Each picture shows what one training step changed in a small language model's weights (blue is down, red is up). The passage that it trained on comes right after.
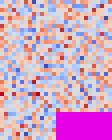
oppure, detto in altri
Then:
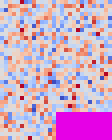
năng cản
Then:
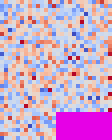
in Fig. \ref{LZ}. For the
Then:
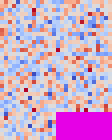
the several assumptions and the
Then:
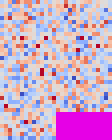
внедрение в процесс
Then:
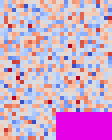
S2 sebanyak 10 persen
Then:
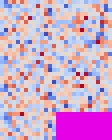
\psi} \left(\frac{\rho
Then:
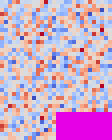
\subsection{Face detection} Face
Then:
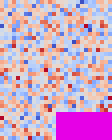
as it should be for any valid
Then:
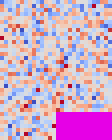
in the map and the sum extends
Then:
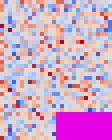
la blockchain rendant
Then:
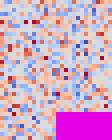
justified in one dimension.
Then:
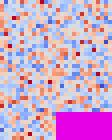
the Russian Federation.
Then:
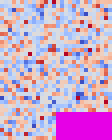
against $\xi$ and $\lambda$
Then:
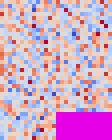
be taken when implementing it.
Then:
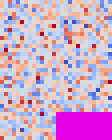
загибель 323 дітей
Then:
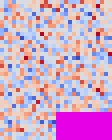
y reflexiones motivacionales de
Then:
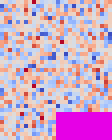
materia fundamental, la
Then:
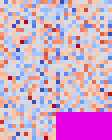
we find that the colour averaged
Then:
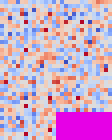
watermark framework.
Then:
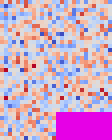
AHOILI UCHUN
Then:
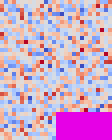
ellipsoidal particles with $K
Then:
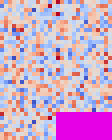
na sequência do pedido do
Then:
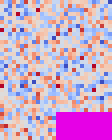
uses meaningful comparisons
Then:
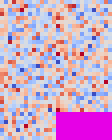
Dorivor ta‘sirchanlik
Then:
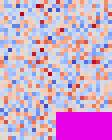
known and frequently used in
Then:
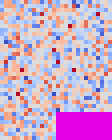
o‘lib bo‘lmaydi”
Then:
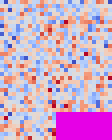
a b l e 2 Correlation
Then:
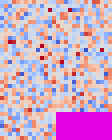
artigo 7º, inciso
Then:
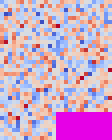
result of the GW in the metallic
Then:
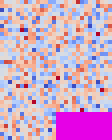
traitement médicamenteux par
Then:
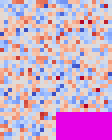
% \bibitem{FW} O.
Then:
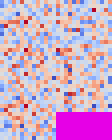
\\ \hline \end{tabular}
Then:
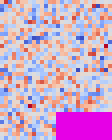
which both $n$ and $\sigma_z$
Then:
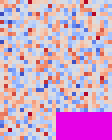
va video-esselarni
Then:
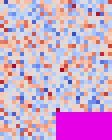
del 3.6% que notifica una
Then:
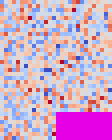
by a tunnel probe}.
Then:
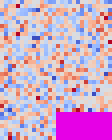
más sostenible a largo
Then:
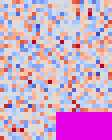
the request that they satisfy
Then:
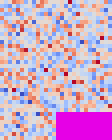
subset of potentials (6) with
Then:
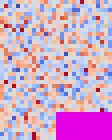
effects, with experimental data obtained at low
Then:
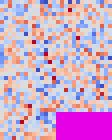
– para reduzir a produção de
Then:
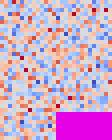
the evolving crisis conditions
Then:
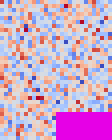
transmit power allocated to the
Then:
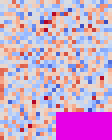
number of asteroids living in
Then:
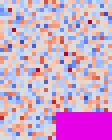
Goldstone fields from the very
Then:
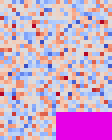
to numerical time stepping and
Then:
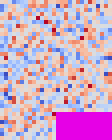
de silêncio, calcado no
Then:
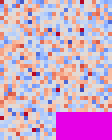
betaald vanuit het
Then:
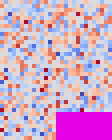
as the amount of energy that can be
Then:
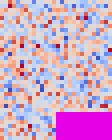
лет мы женимся и
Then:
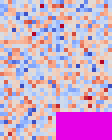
à l'UQAM Le
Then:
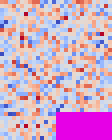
P. Testini, la formula
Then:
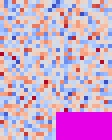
wavelengths arising from cold
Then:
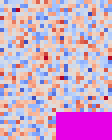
chiqarish jarayonlarida
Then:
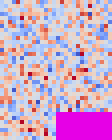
mal sharwashılıǵın
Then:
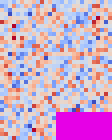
засвідчує, що
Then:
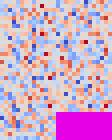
va Shimoliy Koreya
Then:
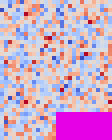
p. 2. Mieder W.
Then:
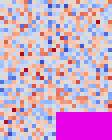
farq belgilanadi.
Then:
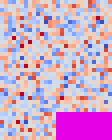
real, proporcionándole
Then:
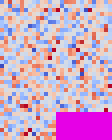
However, due to the coarser
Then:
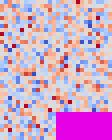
in the Newtonian pulsation
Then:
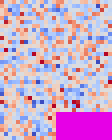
this situation is affecting
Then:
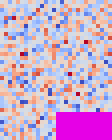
стороны, поддержка
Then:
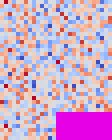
yuqori texnologiyali
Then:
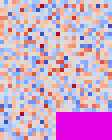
in nonextensive statistical
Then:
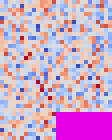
electron effective masses are presented in
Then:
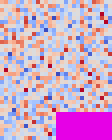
para membros inferiores na
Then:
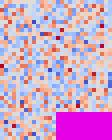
CONTENT 1. Allayev
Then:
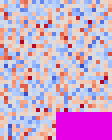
because of the high stakes
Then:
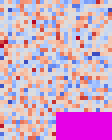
uncertainty principle
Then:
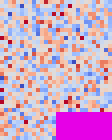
of the image, thus resulting in
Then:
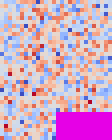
imaginary, has been proposed in
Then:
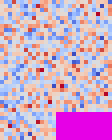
$C$ in section 2.1,
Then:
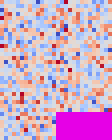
в лингвистике. –
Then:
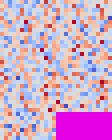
0.15 that the observed $\chi^2$
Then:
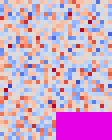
a dimer with spin equal to
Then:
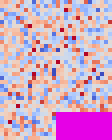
$t$. Then the strategy for
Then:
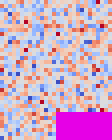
We briefly recall the
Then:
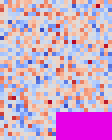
prey species. Unless
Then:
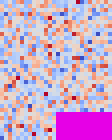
ibn Mahmud ibn
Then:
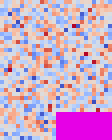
to prepare the initial state,
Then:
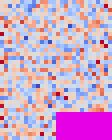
quantum tunnelling) and thus
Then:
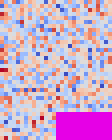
tiene como objetivo explorar
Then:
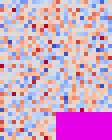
6. Самуйленка
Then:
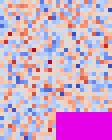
e caquexia. Dessa
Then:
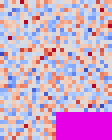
Mainz, for photon energies between
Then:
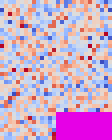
encuentran en escala
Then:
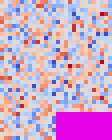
objects exhibiting
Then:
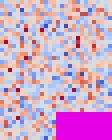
инфекцияси бўйича
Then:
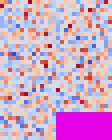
\notin D$. Similarly,
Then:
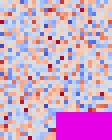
ausländische Medien
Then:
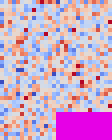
Agata Kristi ushbu
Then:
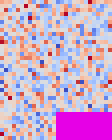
our conclusions qualitatively. We
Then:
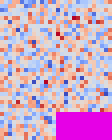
o'rganishda muayyan
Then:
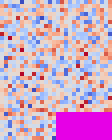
the constraints are the following:
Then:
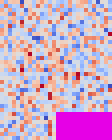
the telescope is sensitive,
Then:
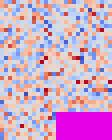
of F1 hybrid progenies
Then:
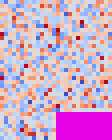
then derive the data generation on a
